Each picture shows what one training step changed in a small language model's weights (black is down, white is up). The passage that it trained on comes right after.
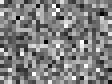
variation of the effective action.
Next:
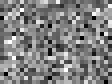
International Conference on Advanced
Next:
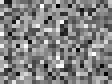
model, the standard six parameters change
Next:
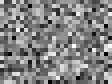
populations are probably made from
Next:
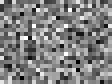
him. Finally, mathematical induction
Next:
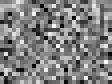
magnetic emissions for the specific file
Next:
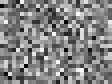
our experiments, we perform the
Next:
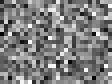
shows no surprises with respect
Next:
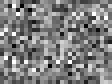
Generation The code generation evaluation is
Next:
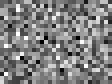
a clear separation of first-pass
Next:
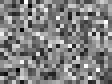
realistic values of $g$ this
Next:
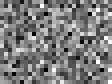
because there is no change in
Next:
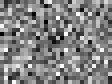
of the Gaussian errors, or
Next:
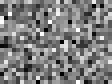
seen above that with both north
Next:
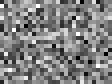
crystal undergoes after the transition
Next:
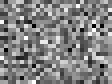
lower two dressed bands can
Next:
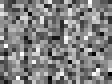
the thermodynamic entropy of the composite system
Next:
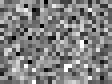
(number of the molecules).
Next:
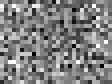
Sasaki, Surface
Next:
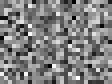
non-negative values for
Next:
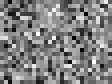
the magnetic field is $\mathbf B
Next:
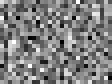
temperature profile of a chain with
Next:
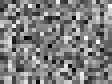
spectral weights of the three and one
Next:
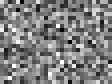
in planar slab geometries
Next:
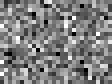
of white matter. When the
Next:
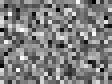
with $\phi_n =
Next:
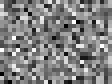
the oxygen and silicon layers
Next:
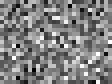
displays number of qubits from 4
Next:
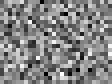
from unsmeared Wilson loops
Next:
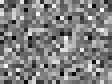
shorter wavelength). The notion of
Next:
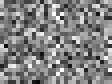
estimated from the size of the
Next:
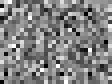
configurations. The green squares indicate the
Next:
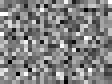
on the other hand, the
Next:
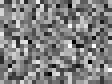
cell empty, as the density
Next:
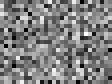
the maximum diameter allowed by the
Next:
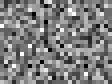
of members within a single massive
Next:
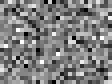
\caption{Top 12 simple
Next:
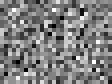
Factors}", eprint =
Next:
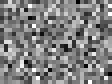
divided randomly into a training set and
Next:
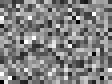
smuggling in an
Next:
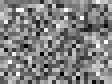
See text for further details.}
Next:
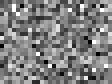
interval of $30\% -
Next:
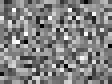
s} \right]. \quad
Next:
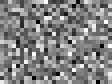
as \cite{HM83}
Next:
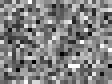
BS-side which causes
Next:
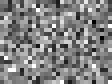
a mathematical idealization), and
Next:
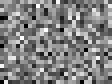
catalogue. Additional stellar mass
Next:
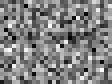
color. Compared with the pure
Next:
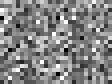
results. These simulation results agree quite
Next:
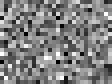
example, ground water protection
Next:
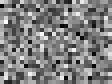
this paper, we are confined
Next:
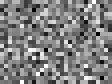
massless scalar field in a background of
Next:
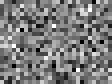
(N!) permutations
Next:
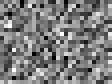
assumption\footnote{The assumption of
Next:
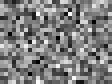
$2\pi$, the matrix
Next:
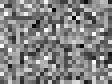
sapiens Genome
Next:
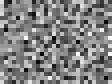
parameters remained unchanged
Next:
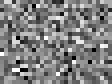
\end{figure} To represent
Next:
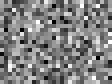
abundance of each bacterial family
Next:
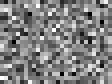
of $\hat\beta$. The
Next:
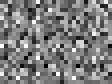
its position and the wave function
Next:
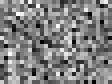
of dust. In any cases of
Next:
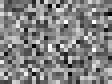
is little consistency in the positions of
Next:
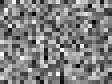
in forced wave-number band
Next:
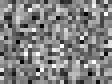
$\sobarso$ which shows
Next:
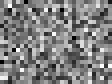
many e-folds,
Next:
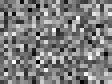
largest liquid scintillator based
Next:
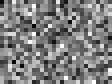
highest degree of naturalness, characterized
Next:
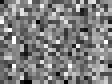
Combining Eqns.
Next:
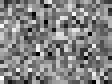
of reflection models to densities above
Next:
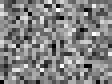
the current window. As a
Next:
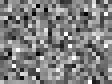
$\Delta s$ is given by
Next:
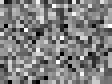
damping coefficients of the algorithm are
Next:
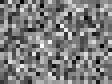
Session & Impression &
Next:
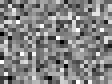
Journal}, vol.~5,
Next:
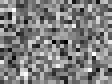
be the standard UNEDF1
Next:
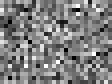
the I-N transition we check
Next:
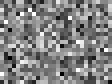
ultraviolet to NIR
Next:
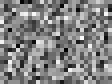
approach offers the potential to probe and
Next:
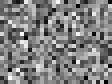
Retrieval:} For the given
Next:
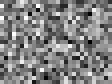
framework of the energy--time canonical
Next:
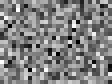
at high concentrations the unique
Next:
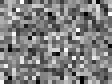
represents the %intrinsic frequency
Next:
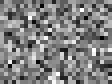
that will be readily detectable
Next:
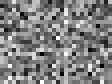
been discussed. The existence of such
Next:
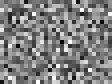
mode 2 becomes higher than mode 1
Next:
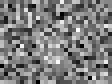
ThinkPad X1
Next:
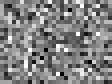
that each of the resonances has
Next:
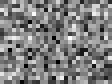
Interestingly enough, the critical
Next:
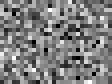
of the divisor
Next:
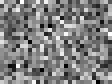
the deeper well for smaller
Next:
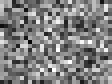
the strongest contribution to SRS
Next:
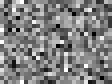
direct examination of the symmetry energy
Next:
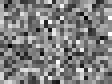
to use the original data to obtain
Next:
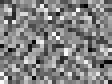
uncertainty. \end{abstract}
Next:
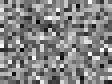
cylindrically symmetric systems
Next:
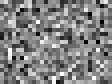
of the associated Schr\"odinger
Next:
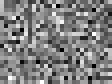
solve this problem, we turn to
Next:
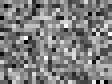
upon. Each class is then further
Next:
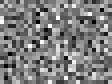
with macropores can be
